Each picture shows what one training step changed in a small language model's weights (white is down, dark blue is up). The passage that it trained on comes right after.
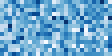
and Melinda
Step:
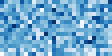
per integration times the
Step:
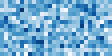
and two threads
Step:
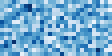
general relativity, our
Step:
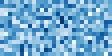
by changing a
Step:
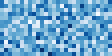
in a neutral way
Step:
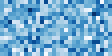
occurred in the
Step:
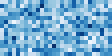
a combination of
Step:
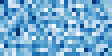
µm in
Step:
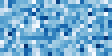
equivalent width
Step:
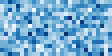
have tried to
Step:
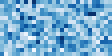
are equal to the
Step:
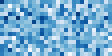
is possible, this is
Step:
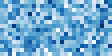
vehicles are
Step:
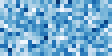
black holes in
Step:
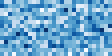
that subscriber and
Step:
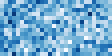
range of densities
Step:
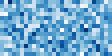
2 (a) results
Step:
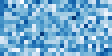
na pewno nie
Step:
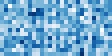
la Catedral de
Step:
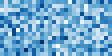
the direction of the
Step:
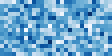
numerical value in the
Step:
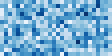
a fundamentalist
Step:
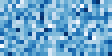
secuencia de
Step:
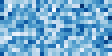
champs : -
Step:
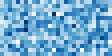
volume in which only a
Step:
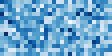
el título
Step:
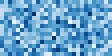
temperature measurement with the
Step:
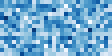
we show the fraction
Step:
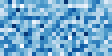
O также
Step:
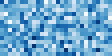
да се
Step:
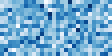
a superconducting
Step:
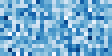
los factores de
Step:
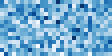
in this paper,
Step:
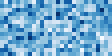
academic performance as
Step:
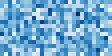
comprensión y
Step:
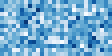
de atendimento a
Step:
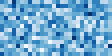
compare the efficiency
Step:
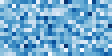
cells (Fig.
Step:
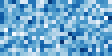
trusted? a
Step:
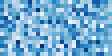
has no base
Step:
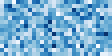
correlation of the two
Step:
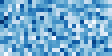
consistent with a
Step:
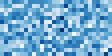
movement under gravity
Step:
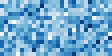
a generalization of the
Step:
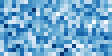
necessary to indicate
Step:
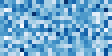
slightly decreasing
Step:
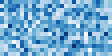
test the latency of
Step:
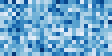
yıl deneyime
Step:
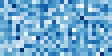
of the gauge coupling to
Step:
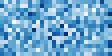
de implementação de
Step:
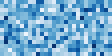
additional grants were
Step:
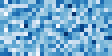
standard nuclear
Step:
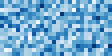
the asymptotic
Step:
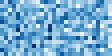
penting dalam
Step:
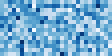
is continuous.
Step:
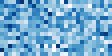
1. In this
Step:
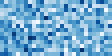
presented our model as a
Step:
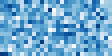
районах и
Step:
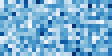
insinuar que
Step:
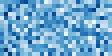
providing a proof
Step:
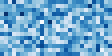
rivojlanishga mos
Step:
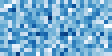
of Schur's
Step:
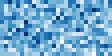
voltage drop
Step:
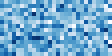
system provides the
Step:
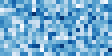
represent the field strength
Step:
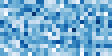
further the width
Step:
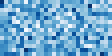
on the system with
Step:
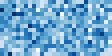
não corroborar
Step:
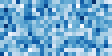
adquirir la
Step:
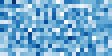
t \rightarrow 0 }
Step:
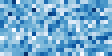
immersed in
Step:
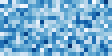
human collective
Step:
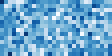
results, which seem
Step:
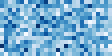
time. In this
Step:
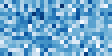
não poderão ser
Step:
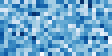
are correlated in a
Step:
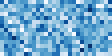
той же
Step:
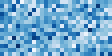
em conformidade com
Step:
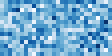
symmetrized to
